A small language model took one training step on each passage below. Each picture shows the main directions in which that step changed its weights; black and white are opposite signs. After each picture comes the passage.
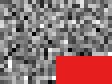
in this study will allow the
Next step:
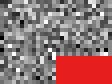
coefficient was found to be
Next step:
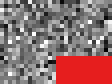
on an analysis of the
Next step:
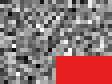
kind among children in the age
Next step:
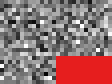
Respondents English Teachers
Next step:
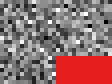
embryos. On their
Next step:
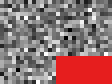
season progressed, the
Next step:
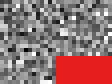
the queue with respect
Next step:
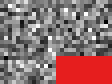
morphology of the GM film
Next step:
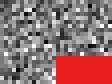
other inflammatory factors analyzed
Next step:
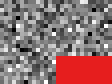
offers, discounts and no
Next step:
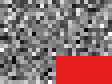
of its information online.
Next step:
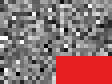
Fig. 14 Coefficients
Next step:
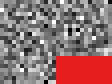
6 Creative and innovative thinking
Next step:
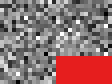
before and more varied resources to
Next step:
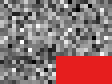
we demonstrate the value and capability
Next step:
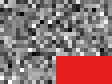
Indrapuri is
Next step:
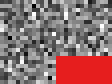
an analogue of the continued
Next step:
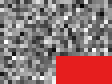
political life. The concept of
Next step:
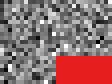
than 5%) to the optical
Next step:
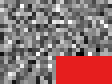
6 trip wires
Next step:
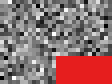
that host in-person
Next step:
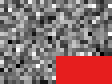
by no means converts this
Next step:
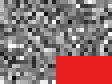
4. Functioning
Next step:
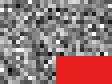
by defining the metric as:
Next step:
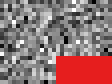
link on fathers is
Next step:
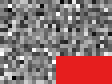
of, XNOR
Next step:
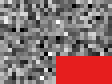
a stress response, or that
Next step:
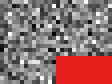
Study from Vindhya
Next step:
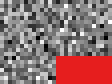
the highest blood adsorption, suggesting
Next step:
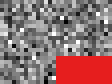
the antitryptic activity
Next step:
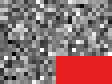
network technology, which combines
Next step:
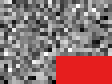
in communication between networks and the
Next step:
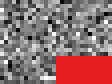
land MEANING OF
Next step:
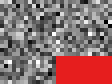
that is typical of a
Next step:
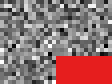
itch in individuals with AD
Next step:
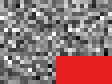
Robert Merton in
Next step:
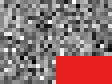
cold interstellar
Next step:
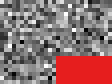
freshly boiled water
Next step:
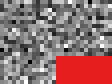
The foregoing review of literature
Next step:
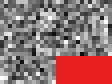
presents the socio-demographic
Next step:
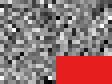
regarding children is fundamentally
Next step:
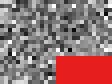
feedback sound. This suggested that
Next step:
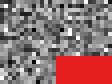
them on the path towards
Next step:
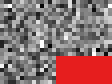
of a projectpartner to
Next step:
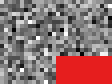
liver have been developed for
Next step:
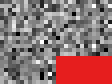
would be to say that
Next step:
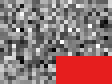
LITP, University of
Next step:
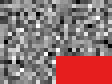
flat or decreasing
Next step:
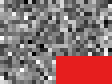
significant. Thus, on September
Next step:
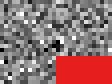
multimedia types.
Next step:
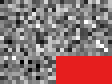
low density, high strength and
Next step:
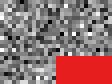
represent normalized and trendless data
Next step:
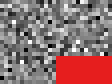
place of development” in studying
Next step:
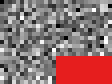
treatment. 93% root
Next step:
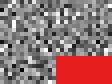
to reach Riga
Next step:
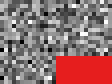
Cross-Cultural Study
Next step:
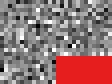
More artefactual
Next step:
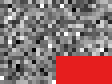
of the publications acknowledged
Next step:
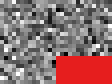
Similar results were obtained for the
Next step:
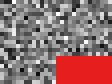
for researcher to know that are
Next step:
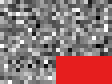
acid or methanol reduces
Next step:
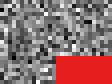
to the format where is
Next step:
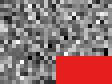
a log-linear law is
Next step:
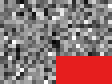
Firji. All
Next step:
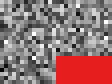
the change in soil P
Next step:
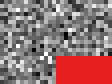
destruction in the absence
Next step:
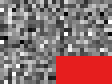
the “compressed”
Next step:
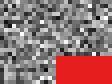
Shri Vitthal
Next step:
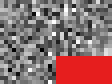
Fraction f on the
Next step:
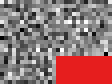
body as a medium.
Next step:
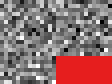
are expensive and have a
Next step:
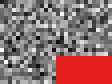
initial environments and the situations described
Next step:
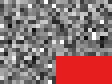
the observations of Schiff
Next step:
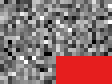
según su
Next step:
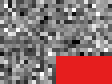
question: A survey of European
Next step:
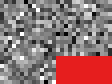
image (of Figure 2
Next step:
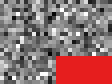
plots give a straight line
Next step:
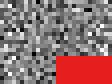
context, it is expected that
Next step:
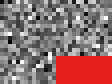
high frequency. The human body
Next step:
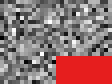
highest seed yield was obtained with
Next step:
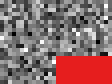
can tell its design,
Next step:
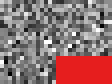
the molecular characteristics with high influence
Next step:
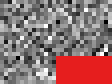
and total protein assays based
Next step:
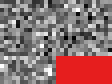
talk in educational settings.
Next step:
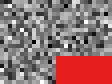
in mm-Wave channels
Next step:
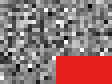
green line (result of
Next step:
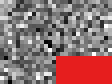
values for the Flory
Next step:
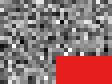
financial stability is explained by the
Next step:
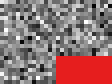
higher mean roughness values,
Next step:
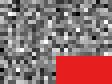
offshore wind?
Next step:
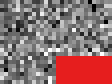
social exclusion. Therefore, states
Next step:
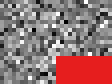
presented MPBCs can
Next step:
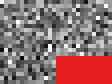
designing lightweight structures has resulted
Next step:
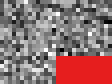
The results presented in this paper
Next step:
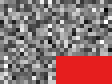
between the two cohorts
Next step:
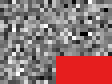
and management efforts around the national
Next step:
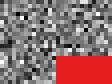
increased significantly and are 8 times
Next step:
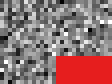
the effect of SPR is
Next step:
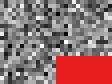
see a doctor. The
